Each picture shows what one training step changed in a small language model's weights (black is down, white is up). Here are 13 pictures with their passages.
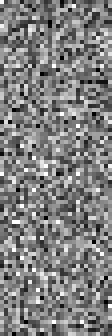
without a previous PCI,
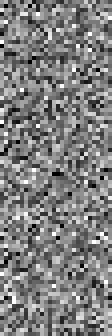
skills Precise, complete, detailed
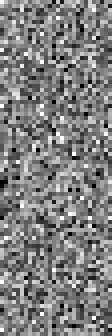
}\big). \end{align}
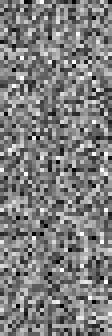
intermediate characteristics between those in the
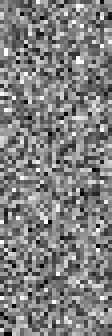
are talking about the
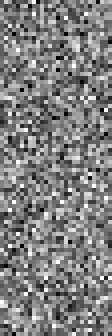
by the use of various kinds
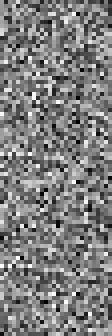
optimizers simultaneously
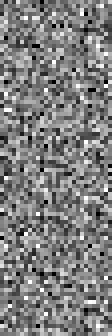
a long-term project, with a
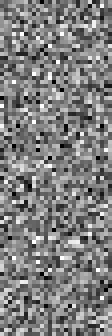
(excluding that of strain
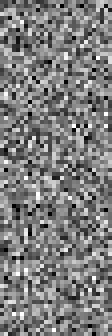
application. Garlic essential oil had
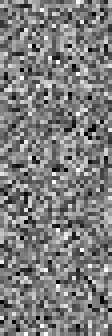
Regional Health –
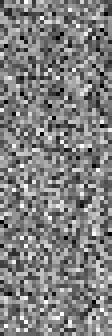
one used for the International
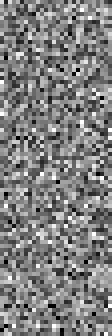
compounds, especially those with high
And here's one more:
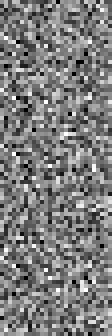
strategies must be diversified
